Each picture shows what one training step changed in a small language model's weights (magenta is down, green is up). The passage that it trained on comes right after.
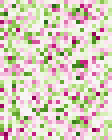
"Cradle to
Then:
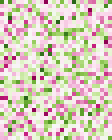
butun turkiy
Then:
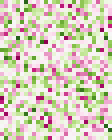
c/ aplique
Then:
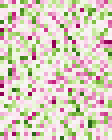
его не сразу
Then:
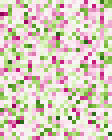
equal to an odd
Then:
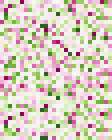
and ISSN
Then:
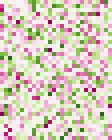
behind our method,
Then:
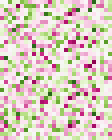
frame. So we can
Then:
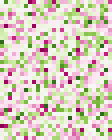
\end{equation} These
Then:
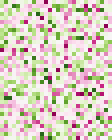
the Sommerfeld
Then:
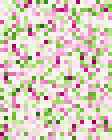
number calculated from the last
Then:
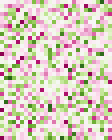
& Initial &
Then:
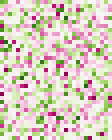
tallas utilizando la
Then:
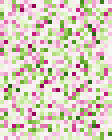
minimizes sensitivity
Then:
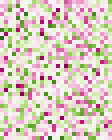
que propõe o
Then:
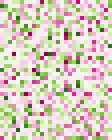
other hand, calculating the
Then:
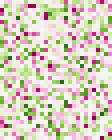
preliminary characterization of
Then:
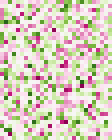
CT scans.
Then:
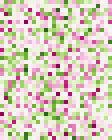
as inferred from
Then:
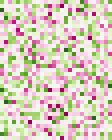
e adaptações
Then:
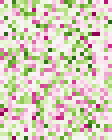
multi-TeV to
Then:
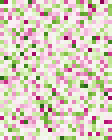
layer can have either
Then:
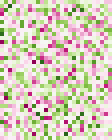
is an interesting path
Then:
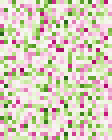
is not the system with which
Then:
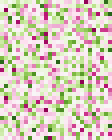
is triggered at
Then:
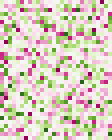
9 litros contra
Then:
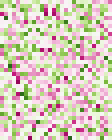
node 2 is selected
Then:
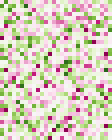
The sequence for a
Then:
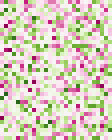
and physical applications.
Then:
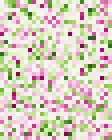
из масличного
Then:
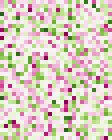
trained algorithms on the
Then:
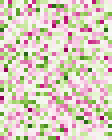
is unlikely that their
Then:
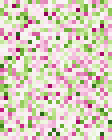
responsabilidades en
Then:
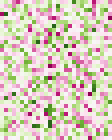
ni tashkil
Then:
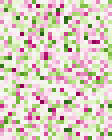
primary goal of this
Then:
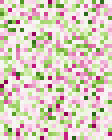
characteristics reported in
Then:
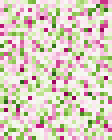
has a geometrical
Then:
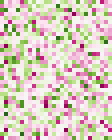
um dos principais
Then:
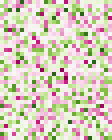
in Solar System
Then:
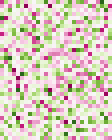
selected, however different methods
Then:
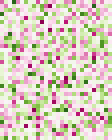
one of us will invent
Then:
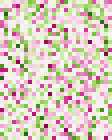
ganancias de la
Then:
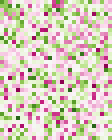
theorem which constructs these
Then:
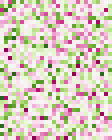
and $\mathcal{P}$
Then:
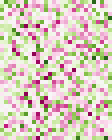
density. We now propose
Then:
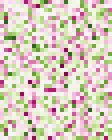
and sensors allows
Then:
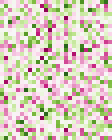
Fransa (6.
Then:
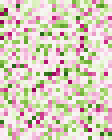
matallariga ega
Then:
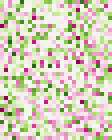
consiste em descrever
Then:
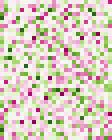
reduced thermal conductivity,
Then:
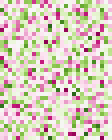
regularidade; há
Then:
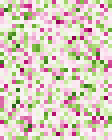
of the operation of the
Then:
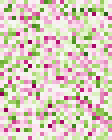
(ii) the time to
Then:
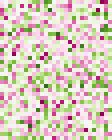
high, but if the
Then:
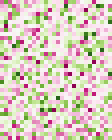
bifurcation of
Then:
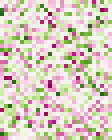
Teniendo una
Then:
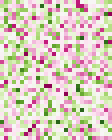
dos p-valores
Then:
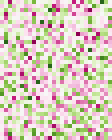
To achieve this we have
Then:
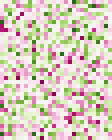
sein, dem in den
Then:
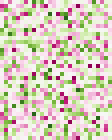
может быть
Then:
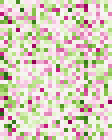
travaux en
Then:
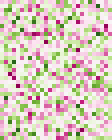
point of view of a field
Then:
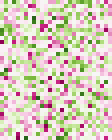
is plotted against
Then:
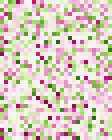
social. Ainda
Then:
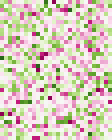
optimise the signal to noise
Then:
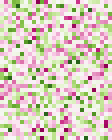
these challenges in
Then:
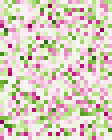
can be addressed by
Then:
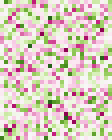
conditions -- different conditions correspond to
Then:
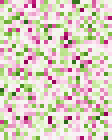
Wick-rotation from
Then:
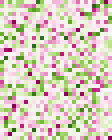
S-matrix and boundary
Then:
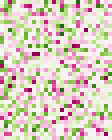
estimate the $A$ and
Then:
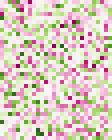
cases and the empty
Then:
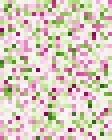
To this end, we require
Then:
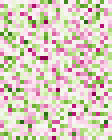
regions at which the classical
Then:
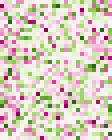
принимала именно
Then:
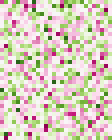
Gaussian attention
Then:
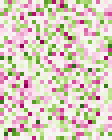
beyond the scope
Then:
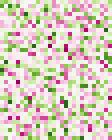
which is illustrated
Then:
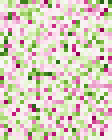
историй может
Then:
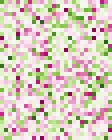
proposition we are first
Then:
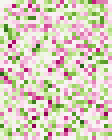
code can become lengthy
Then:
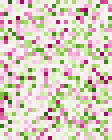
Rentabiliteit en
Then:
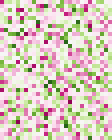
Haldane phase at
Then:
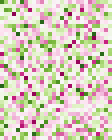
are other types of information
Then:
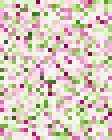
de Sherwood.
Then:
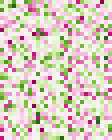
that both adding paths
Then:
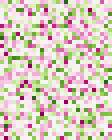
Kraken (a
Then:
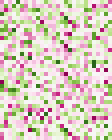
by deformation, the points
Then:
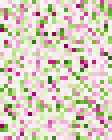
They include five
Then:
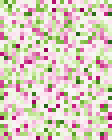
the region under discussion.
